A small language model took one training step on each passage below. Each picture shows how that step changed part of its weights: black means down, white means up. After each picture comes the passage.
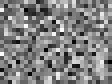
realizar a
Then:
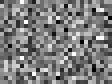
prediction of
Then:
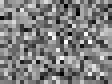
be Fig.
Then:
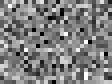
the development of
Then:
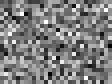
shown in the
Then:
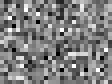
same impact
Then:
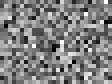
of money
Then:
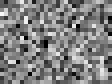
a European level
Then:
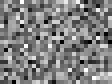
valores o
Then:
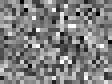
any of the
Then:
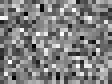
is known that
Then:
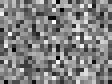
is the most
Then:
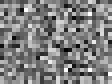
V. To
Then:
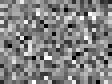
applied to
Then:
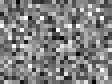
jogos em
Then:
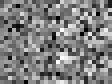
data will also be
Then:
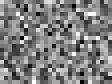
investigated and
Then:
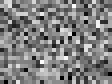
of things
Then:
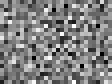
to attain the
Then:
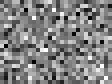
form in many
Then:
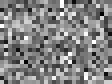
role of
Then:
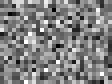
as determined
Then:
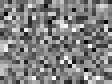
amount of
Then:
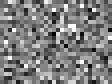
should identify
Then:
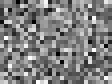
Por lo que
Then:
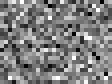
in particular
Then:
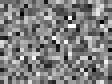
for students bu
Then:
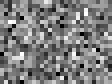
curve of
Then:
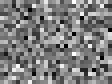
was found
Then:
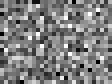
casos de
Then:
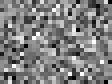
from research on
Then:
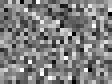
of such an
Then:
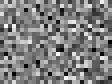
we are the
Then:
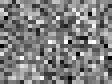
all countries.
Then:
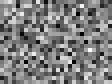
of scribal
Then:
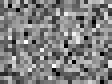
The pasha
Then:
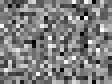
spazio a
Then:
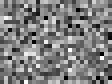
X as [Y
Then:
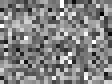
role of the
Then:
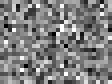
should also provide
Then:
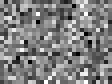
clube não
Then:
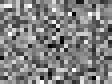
the training
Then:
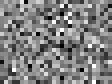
be the main
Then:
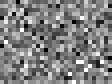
4 million
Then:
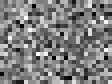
Por los
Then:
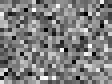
vary in
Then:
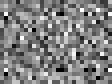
de servicios
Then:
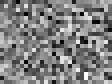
betterment of
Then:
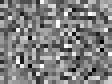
by *P.
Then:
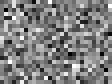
extend the
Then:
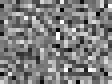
other materials.
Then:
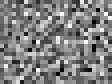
assai da
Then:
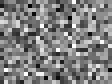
relatada por
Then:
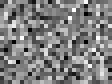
a algum
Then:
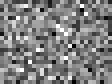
techniques such
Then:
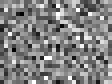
is not to
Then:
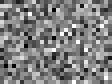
stator of these
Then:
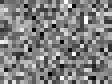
level of the
